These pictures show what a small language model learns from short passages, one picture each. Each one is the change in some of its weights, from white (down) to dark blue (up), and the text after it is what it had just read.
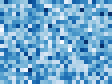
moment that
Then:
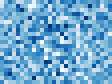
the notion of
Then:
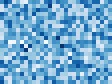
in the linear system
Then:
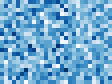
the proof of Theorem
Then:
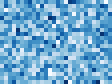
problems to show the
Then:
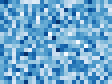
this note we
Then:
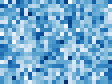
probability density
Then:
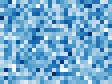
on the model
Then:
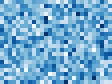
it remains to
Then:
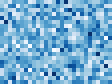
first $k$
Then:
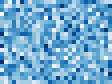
employ the
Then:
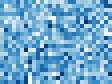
1. We will
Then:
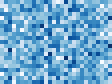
allows the
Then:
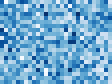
closure of
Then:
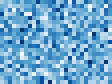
sufficient for an
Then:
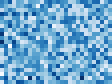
with the word
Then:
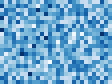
structures by
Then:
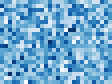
shown that this
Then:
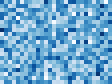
results in the
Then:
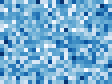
vectors as
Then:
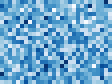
all single
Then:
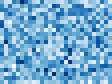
in complex models
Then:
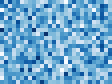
is continuous, and
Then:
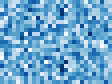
that is,
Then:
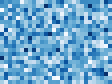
isometric as
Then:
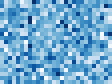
the AE of
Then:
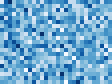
and Kalman
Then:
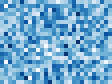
Is of
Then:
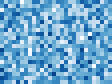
of two elements
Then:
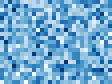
are normally
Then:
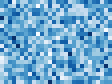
on $n$
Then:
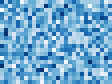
is a strong
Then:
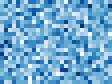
the two pairs
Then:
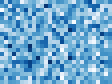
is used. Let
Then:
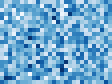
that $Q$
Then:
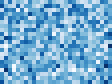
field extensions
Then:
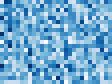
and studying
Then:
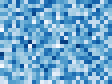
the canonical
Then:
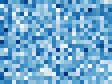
explicit proof.
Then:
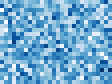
also constructs an
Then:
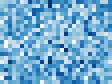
a project from
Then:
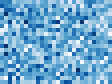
st \int_{
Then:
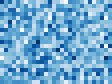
we run into
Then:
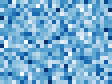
on existing
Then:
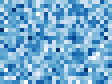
Let $G$
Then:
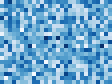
and call it
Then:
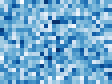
spine in
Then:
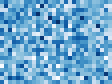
out to be
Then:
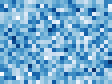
$M$ to
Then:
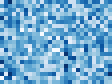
and converge
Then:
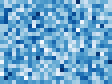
the left ideal
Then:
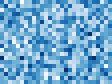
of $G$
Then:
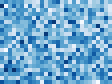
following general result from
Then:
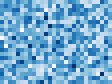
\, It is
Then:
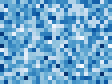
to cover the
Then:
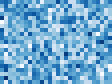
dualize the
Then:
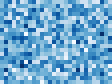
this work, we
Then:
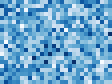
zeros of the
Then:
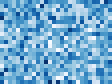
to note that
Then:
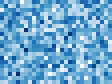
of Control
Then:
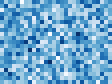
of one of the
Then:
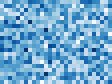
- \cdots -
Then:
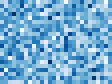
of firm
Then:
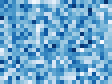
discuss the
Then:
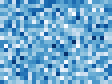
the scheme is
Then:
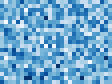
respect to a metric
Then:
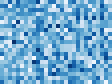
constant, and
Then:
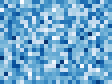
of a manifold
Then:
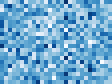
depends on
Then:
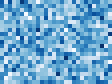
closed binary
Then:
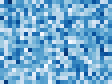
and, by using
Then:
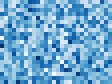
that the local equation
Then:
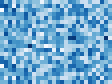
where $g$
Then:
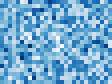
a union of
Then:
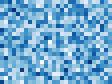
shows the same data
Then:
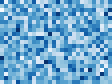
cases it is
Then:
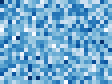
can choose two
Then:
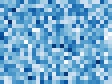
obtain a characterization
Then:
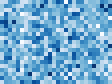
although every
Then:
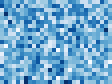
see that the field
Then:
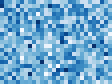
then by Proposition
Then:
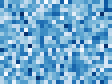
many known
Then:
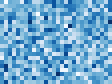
the assumption
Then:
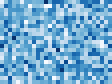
are isomorphic to
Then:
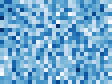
we have \[
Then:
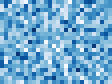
in {\sl
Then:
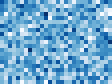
analysing complex
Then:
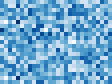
basis given by
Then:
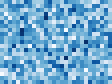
} Recall
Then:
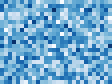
RHS of
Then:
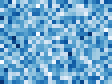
on $X$
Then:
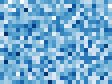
\noindent {\bf
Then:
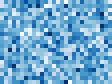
it contains a
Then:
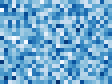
where the norm
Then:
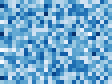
product of degree
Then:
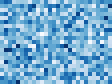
\right) +
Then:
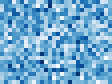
by - bt
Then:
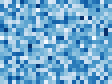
be stated
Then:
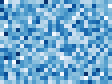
\times n}$
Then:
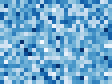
to the left
